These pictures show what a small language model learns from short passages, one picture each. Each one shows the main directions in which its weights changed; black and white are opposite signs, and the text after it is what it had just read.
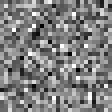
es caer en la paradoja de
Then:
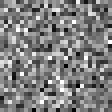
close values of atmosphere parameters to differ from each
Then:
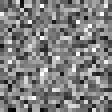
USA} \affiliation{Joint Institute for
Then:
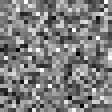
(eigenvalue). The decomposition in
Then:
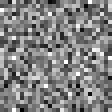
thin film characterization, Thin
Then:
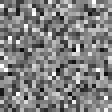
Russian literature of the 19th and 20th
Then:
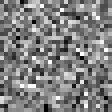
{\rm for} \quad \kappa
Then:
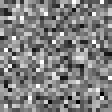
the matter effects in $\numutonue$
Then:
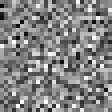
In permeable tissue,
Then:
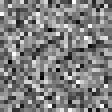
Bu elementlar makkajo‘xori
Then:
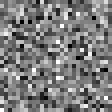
Солиева Зарнигор
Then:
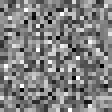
robalo, a tainha e a
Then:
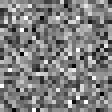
S\'ersic index values over redshift according the
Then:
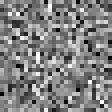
Landsat no monitoramento de corpos
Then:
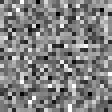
is no natural notion of centroid for
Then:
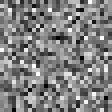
muammolari ko'rib chiqiladi.
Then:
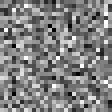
example, the idea of the Turkic
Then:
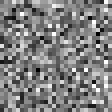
Besides, the PGE₂ content
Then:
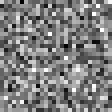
GCD. We use the Router and
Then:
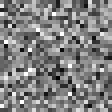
with the arrows in the loop
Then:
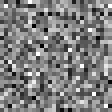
de registro de produtos para
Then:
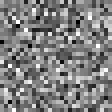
interplay of spin-orbital
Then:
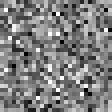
acceleration of the Universe without the inclusion
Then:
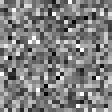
the inhomogeneity of the IGM
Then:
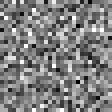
patch semantics are first translated
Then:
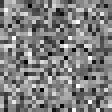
from most SGR bursts, the true energies
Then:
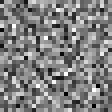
uma ideologia anticomunista e do
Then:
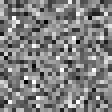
doubling and memory effects in the Spin
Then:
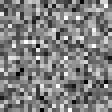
de Transformaciones del Colegio
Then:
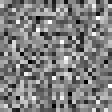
other things, another realization of the
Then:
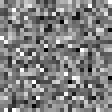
the base of the convective envelope
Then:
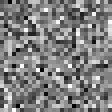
srpskoga jezika*,
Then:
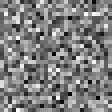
J.Elliottning [4]
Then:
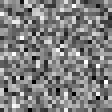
\cite{JMMMTc} and the
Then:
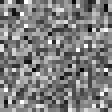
electrónicos e involucraremos a
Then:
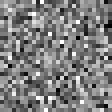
geométricas: Os 5
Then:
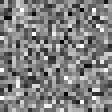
o takim błędzie,
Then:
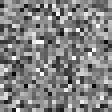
over time when individual decision making is subject to
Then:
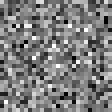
may overlook subtle lesion features,
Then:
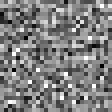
par des présentations des partenaires
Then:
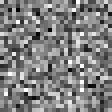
aks ettiradi”, - deb
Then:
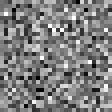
Ricci scalar, the cosmological constant, the
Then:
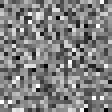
у стажированных - только в
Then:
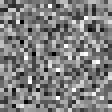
small temperature anisotropies along the field line
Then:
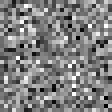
methods, we tune the hyper-parameters
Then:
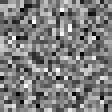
``$i$'' in the crossed mass
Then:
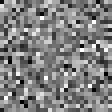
present our method of device-independent
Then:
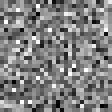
Niñas y Niños en un
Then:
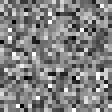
0 0) (Table 1 and Fig.
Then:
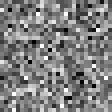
yang dihadapi secara teratur dan
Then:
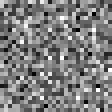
dan pengaruh modernisasi,
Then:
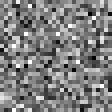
performance of the TruPercept models, while
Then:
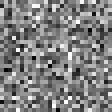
shuningdek, maktabgacha yoshdagi
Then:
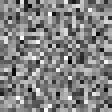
a supernova core. For all
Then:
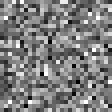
de agilidad y el rendimiento
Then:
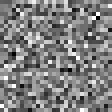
For all our numerical examples we employ our
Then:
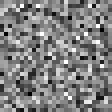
been made and characterized. The optimum
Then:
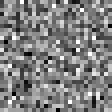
tenha a tutela de menores pode
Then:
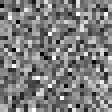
Extraídos do anuário Valor
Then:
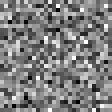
kreditlardan samarali foydalanish bilan
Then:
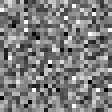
62), a boca ou a
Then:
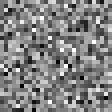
Gaussian random noise? A measurement of the observable
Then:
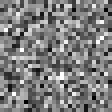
qualidade de vida.¹³ Vale
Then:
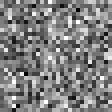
Shunday qilib, qishloq
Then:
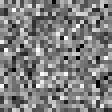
the feature of Fermi pockets constructed
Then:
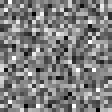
motion in $\SS$ which passes through
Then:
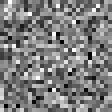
master equation: \begin{eqnarray}
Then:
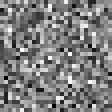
оценку уровня готовности к
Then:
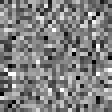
dark-field (HAADF)
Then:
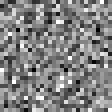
7.2.2 Stellungnahme
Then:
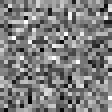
yosh) davri boshlanadi. Ilk
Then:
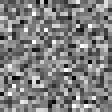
geometry variable, and $L$~and
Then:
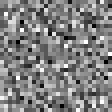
Ln Diện tích
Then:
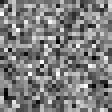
si occupano della maggior parte
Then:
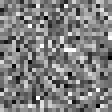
privatizar, la desregulación total
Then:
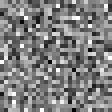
позднее, чем через
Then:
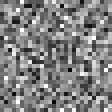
and $\sigma, {\bar \sigma}$ being
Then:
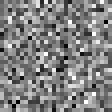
Qoraqalpoq oilalarida
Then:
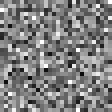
não) da pandemia; 2-)
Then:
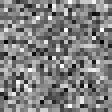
effect of the translation. In normal
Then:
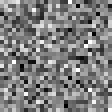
va muvaffaqiyatsizliklarini
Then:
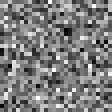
long-range correlation in the dynamical process.
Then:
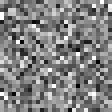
interference of the extremely low or high intensity
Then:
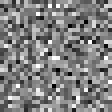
California State University, East
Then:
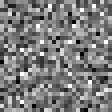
subsystems within higher education,
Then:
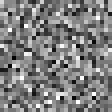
construction of lepton and quark flavor
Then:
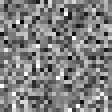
distribution: On the one hand, the spectral density
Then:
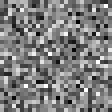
қилиниши зарур (ЖК
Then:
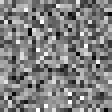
$E_\nu$ is the incident
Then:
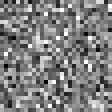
be regarded as descriptive, potentially
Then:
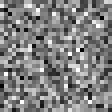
by the isospin gradient between
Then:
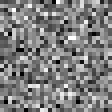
the diquark binding energy would also
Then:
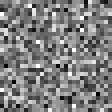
and thickness corresponds to emission intensity.}
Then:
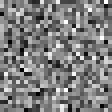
Екологічне право
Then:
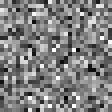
Spearman r = 0.22,
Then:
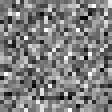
labels over queries. The most common setting
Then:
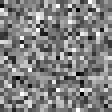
планируется общая и
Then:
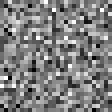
actual contribution of the HMC, making it
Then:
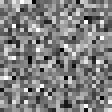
R. Vogt, {\em
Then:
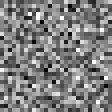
базу (в нашем
